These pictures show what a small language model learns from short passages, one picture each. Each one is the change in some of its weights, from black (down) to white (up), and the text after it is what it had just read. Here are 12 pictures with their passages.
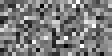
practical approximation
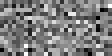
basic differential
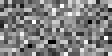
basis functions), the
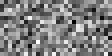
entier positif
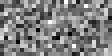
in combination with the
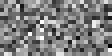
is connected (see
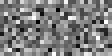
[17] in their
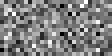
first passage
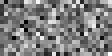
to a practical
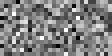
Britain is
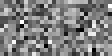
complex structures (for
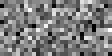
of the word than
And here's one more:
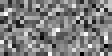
themes. The first
